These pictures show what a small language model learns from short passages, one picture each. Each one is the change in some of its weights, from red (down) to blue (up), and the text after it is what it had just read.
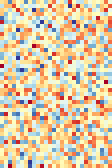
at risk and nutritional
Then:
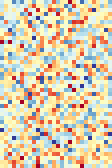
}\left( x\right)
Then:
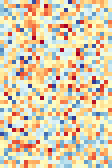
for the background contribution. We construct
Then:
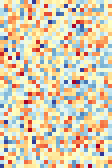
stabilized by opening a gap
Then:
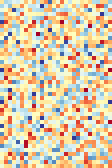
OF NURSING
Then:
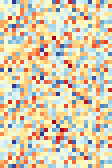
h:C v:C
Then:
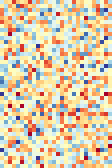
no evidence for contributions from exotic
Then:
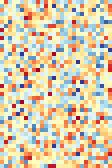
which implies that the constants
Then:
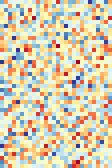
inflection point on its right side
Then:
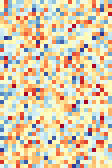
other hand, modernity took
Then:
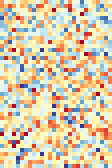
p, is a monotonic function
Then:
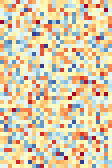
attitudes of gifted students
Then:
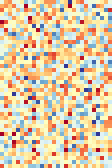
this is quite simple and clear as
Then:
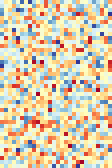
determined. In this way, the necessary
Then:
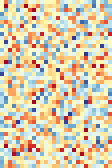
et al., 2020), while studies on
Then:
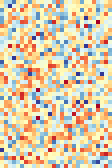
Different VCSEL
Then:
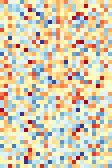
benchmarks for some tasks,
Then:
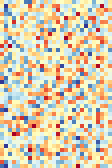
hemodynamic instability, our
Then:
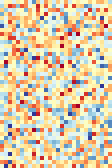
above or below the horizon,
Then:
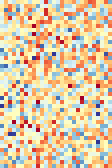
for German firms in
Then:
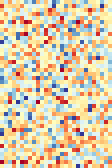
of light, $m$ is mass
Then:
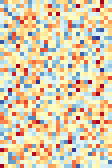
a coordinate shift, the modified
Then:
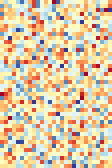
of Peierls transition in
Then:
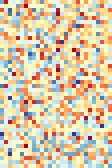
state status of a higher education
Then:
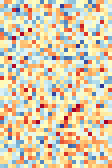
been shown to have an adverse effect
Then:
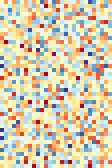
particles, $N_T
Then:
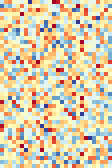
pixel (for details see
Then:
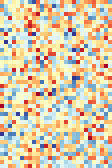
with boundary $\partial V$. If
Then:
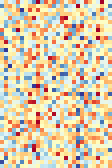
during the making of driving cycles
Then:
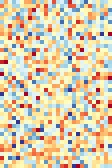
[18] identified the filling
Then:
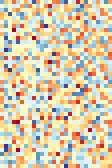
catalising an efficient formation of
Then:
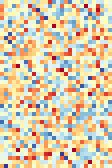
averaged over $100$ independent
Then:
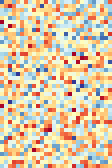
in this study rated the
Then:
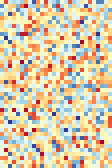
of structure. In the case of an
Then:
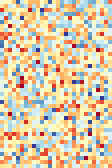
Surgery Department,
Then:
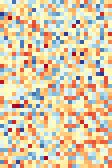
incorporate RC
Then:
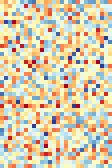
throughout the paper. As will be
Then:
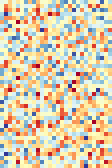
collection, such as if they are in
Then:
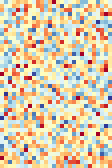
solvent. Slow moving component
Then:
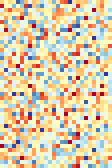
relatively low and marketing
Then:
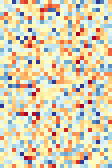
sufficiently wide processing window.
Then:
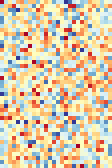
is, in fact, the optimized
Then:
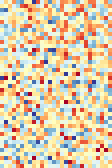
to distinguish between
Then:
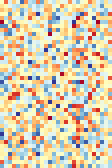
usage of the lake water,
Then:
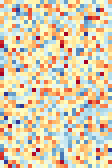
been done on crosslinked
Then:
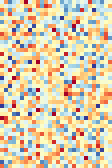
techniques and samples were used and this time
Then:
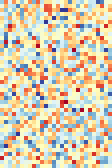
bidding itself. Both
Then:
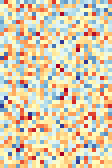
high and medium experience can have
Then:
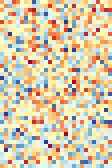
\varphi_i & -\sin
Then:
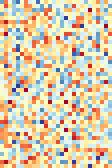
Nguyen and
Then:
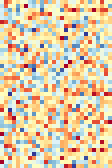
be measured and accounted for in
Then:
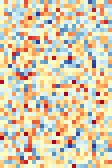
system will become organized and
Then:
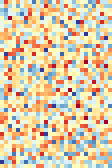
associated from atoms can meet the
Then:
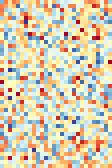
One can formulate similar same scheme
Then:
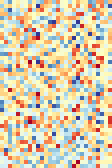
Hamiltonian constraint analysis, the constraints
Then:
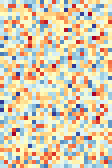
stones, which has a positive effect
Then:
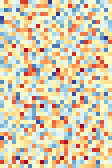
closest approach is roughly
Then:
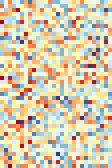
difference in Ramsay Sedation
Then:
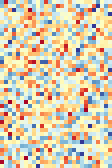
current block. \item If there is
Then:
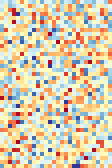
longest history of cultivation
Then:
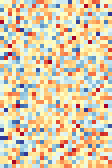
latter, so that all
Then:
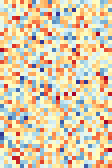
budget for positively
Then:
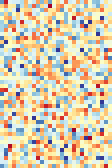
sanitizer after
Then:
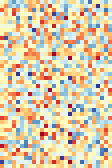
$\arctg x$
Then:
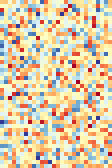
study, performed the statistical analysis,
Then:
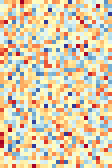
TransCrisis team
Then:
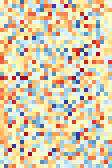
the receive channels is observable
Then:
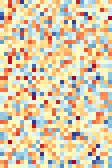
the above JavaScript
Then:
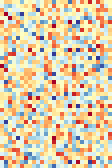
$5$-node spline
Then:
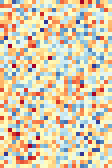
presentations are hearing loss and
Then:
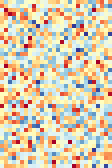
different meanings. This research is limited
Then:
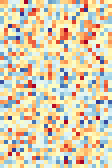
hawkers Strongly
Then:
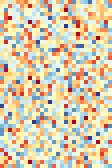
semantic segmentation models and
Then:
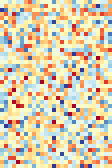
according to a respondent, by
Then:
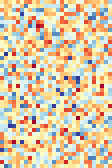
the orthogonal matrix associated to
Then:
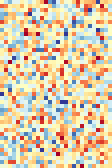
{ moderatePA minutes
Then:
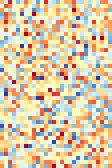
and GDP per capita
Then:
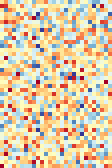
spheres to exhibit
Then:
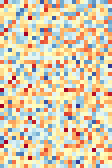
flow rate was reduced to 3
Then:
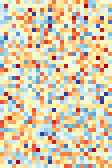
when planning strategic actions.
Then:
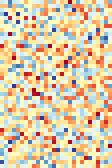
Resin ratio of 50:50 had
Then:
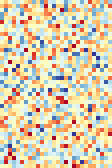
is acceptable, $R$
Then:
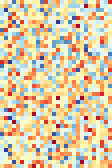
high gain amplifier the
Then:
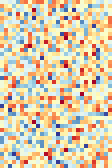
valuable root vegetable
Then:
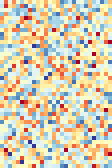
academic performances. Keywords:
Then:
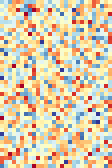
\par For sufficiently large molecules
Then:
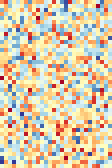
Quarterly Reviews
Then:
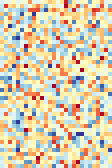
coefficient of all dimensions namely;
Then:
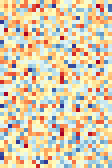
and AKL. Fig.
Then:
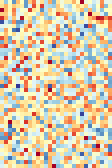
m. The tree yields a
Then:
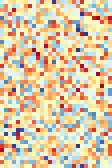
which the entry in the tax
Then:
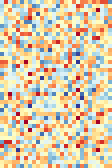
performing more and more complex practical
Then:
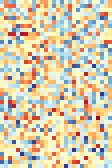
G. R.) and α
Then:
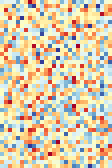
and amateur critical
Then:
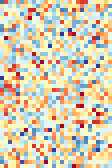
practical importance. These effects vary
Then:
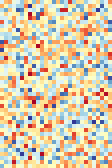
area and the number of acidic
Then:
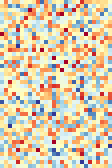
these open challenges are worth
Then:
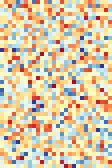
to publish the article in
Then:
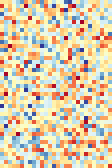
is calculated by dividing each
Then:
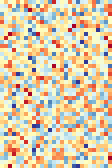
review. These were selected by examining
